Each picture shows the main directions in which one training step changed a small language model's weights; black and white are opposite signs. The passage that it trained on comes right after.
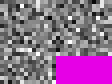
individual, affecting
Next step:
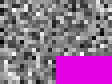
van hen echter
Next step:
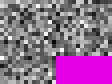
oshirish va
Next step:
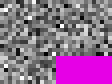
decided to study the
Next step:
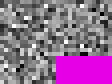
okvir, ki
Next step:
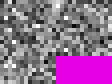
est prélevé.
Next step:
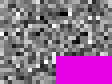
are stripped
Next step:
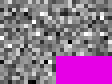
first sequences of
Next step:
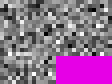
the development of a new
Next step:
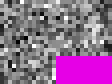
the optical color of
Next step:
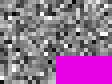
of the disease
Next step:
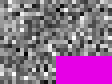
effet, c'est
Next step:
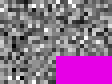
las exigencias del
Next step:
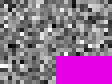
study times.
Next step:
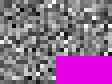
supply chain management
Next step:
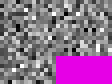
solved using the
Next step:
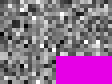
& lebenslang
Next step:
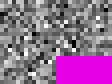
El grupo de
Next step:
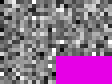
the teaching process:
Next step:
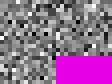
the number of agents
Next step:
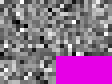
of electronic
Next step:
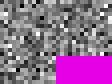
bilan cho‘l
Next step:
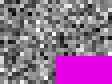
itens, numerados
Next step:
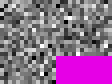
method in combination with
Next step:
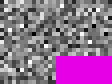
♂ Qora
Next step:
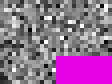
component of the
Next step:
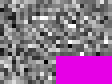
The results indicate that the
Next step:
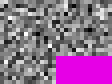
to reinforce
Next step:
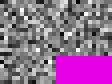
prohibition of
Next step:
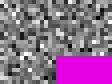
on peut citer :
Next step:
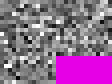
қадрият ва
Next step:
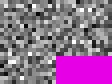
interview quantities
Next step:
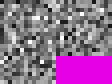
with pilgrims
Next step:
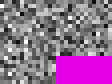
há falha
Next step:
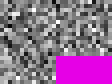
en el respeto y
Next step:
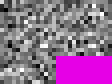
In 10% patients
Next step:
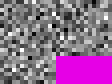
exposed in the
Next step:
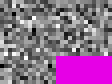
paper for the use
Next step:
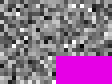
students, declined
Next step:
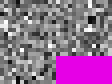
associated with each
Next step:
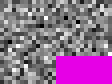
annotations that can
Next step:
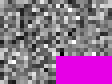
bei intensiver
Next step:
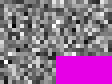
va ta’sirini
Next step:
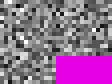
quiere captar el
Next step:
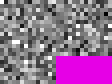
juda ko'p
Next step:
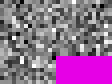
sport nishoni
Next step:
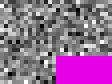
evaluating online information
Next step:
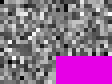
nada precedente,
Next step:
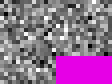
any treatment.
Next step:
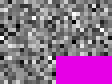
result challenged by
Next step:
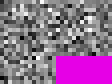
yuksak, eng
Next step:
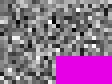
Dr Zakir
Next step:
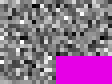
this scenario, the
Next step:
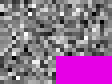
1). A classificação
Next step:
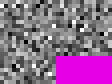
are presented in Table
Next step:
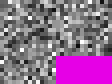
categories, which
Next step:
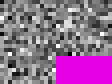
освіти та
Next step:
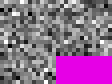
for the exclusion
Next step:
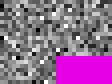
statistical significance
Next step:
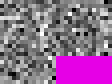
protection caused significant
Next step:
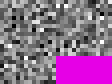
Qi system to its
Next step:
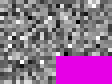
is a research problem that
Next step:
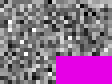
been calculated, as
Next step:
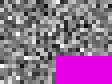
kam darajada
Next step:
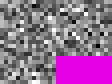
in the direction the
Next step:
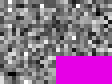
information on medicines
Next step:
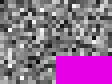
competing even with
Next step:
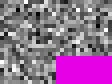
human blood. The
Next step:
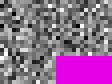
ser um docente de
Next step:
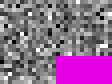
usan siempre,
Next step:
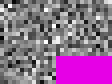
ichiga oladi.
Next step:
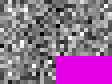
Ukennig bu
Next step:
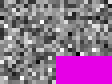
has saline ground
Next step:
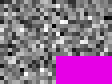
KL regularization
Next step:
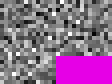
formed when a
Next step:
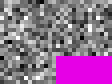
in February
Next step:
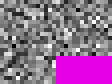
Raman probe based
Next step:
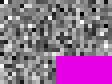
upaya untuk
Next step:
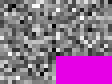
in point is the
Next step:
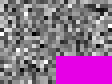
with computers.
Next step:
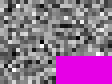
За заг.
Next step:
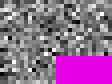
virtual group, the
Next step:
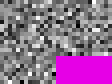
e os desafios
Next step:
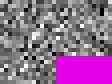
the complex compound
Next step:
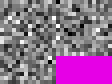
vergessen, man
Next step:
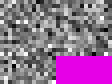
как мы её
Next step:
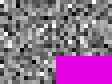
conceptualization that
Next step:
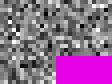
pronoun), the
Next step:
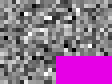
Doctors can only
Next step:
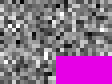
firm governance
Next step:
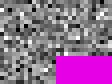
провели на
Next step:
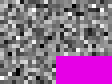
to a destination
